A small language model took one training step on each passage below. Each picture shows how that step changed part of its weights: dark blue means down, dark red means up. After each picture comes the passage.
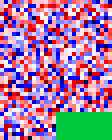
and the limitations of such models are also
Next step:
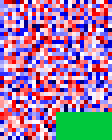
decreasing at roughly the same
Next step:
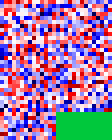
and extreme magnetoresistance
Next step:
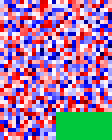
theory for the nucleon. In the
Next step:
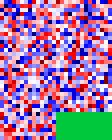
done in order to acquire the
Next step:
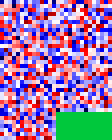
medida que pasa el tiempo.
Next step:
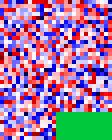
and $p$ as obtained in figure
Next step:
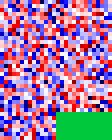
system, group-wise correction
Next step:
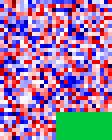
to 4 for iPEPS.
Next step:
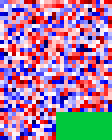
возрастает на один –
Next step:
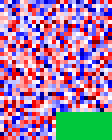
line with slurs. The middle
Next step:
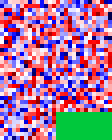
(8.17). The overall analysis of
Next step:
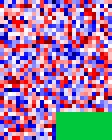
after 16 of the removals,
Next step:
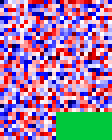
were warranted in our case, and
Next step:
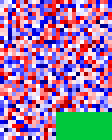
axial direction it causes the
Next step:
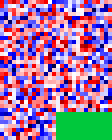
Materiales (CFM),
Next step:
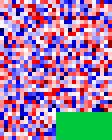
the tunnel, flanked by
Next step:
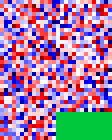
candidates of deformed halo
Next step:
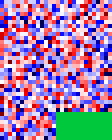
a maioria dos pacientes
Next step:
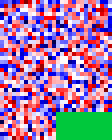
decouple from the equations of
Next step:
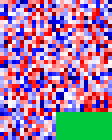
other hand, the other modes are
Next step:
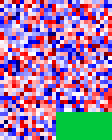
(see *Fig. 2*). In this
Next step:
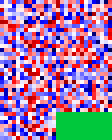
учитель», що є
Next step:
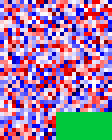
work toward accomplishing those
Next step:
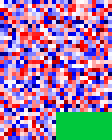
over the last few decades
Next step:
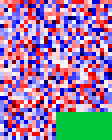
cas de pénétrations
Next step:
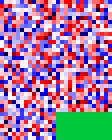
меншими стараннями.
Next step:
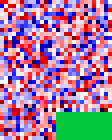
six month period in 2008
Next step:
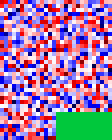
are necessary means to reduce these
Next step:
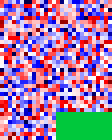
query was submitted to
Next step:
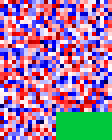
in the two density assumptions. The
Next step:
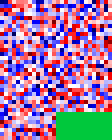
Бомбергер К.
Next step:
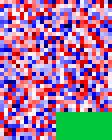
of the conformal time, the creation and
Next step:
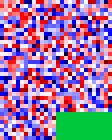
first unintended pregnancy at
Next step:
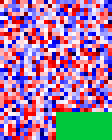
entangled pairs, our
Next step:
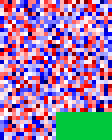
Seria possível, por
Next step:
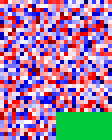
lines detected in the combined
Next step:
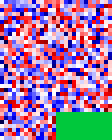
system, this robot enables a
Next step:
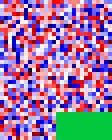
position may greatly lessen the
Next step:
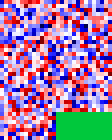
of the articles of the French
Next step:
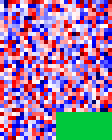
centers in Soran discrete at
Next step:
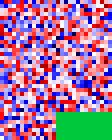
compounds as a result of the
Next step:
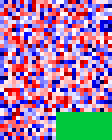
the penetration of magnetic field into a
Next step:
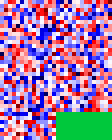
\mtot{} quantities. In
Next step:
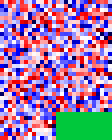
is assumed to take place on a
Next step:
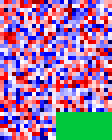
multiple synopses. Each of
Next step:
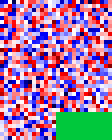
properties such as shear and bulk
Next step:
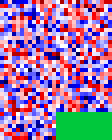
of twisted masses in the
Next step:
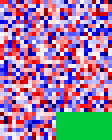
& varying \\ ~~spectral
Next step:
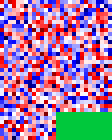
and (\ref{dynB}) take the
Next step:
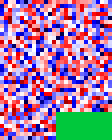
the number of distinct variables in these
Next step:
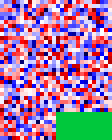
merging and splitting are operations
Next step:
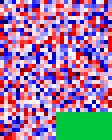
benefits. In ancient
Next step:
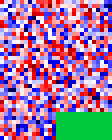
tutadi. Oliy ta'lim
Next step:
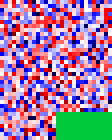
De beoordeeling van de
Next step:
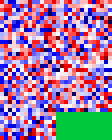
where each volume block is modeled
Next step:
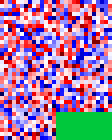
it with friends. So,
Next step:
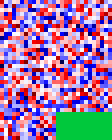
result in potential cost savings of up to
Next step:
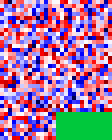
Indirect Learning for Safe
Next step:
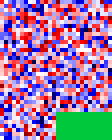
is also a legal limit) may lead to
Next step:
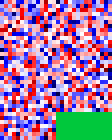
gas emission quotas traded on
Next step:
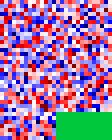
liquid of spin singlet which
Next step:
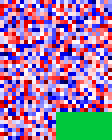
qiladilar. Talabalarda
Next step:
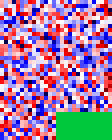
JUICE. Les instruments
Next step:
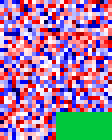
domain discriminator. In
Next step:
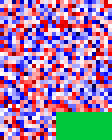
huzuridagi Ta'lim
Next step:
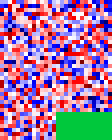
heights, classification of
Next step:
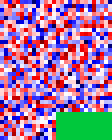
regularly, or consistently,
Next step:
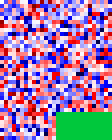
arxitektura va boshqalarni
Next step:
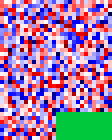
the time between the client's last
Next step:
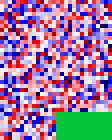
cannot start with a number). They should
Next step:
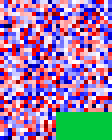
है यह'
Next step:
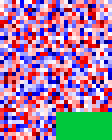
jarayonida passiv
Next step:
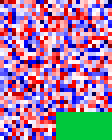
screen name and verification
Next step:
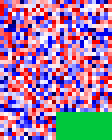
and 15 years [9]. Males and
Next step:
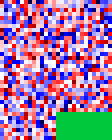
In practice, event structures arise
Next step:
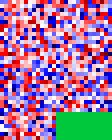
існуючих, а
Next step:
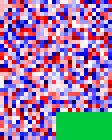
m) \times S_j(r,
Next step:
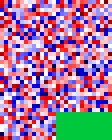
model, conceptualizing AC as a
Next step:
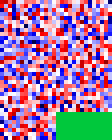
we present results for all models projected along the
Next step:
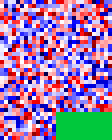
during inflation and then turn to
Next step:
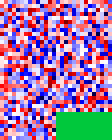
showing genetic relationships among
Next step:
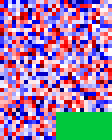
specifically). However, for the context of
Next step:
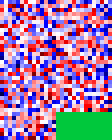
В одних случаях
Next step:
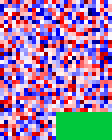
interdisciplinarias, lo que
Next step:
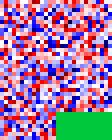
NASCIMENTO, L.
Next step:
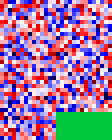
protection volunteer collaboration
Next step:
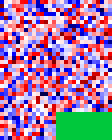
stakeholders' data needs and
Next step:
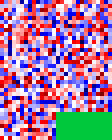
Dong and Kaige Gao and
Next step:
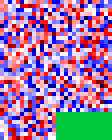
of the village without completing her
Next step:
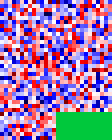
topological phase transitions in a
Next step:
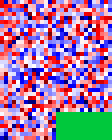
Jackson Immuno
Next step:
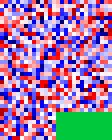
seeks to construct a unitary
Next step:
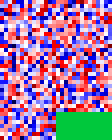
header for full description.
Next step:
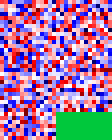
Additionally, it is very useful
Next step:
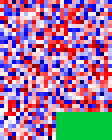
also vanishes. A remarkable
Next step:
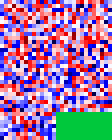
and eq. (31), we can obtain
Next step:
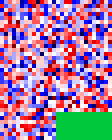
or anionic micellar media.
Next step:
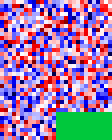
become a level that concentrates many
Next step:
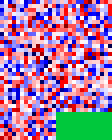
chapitre; mais si,
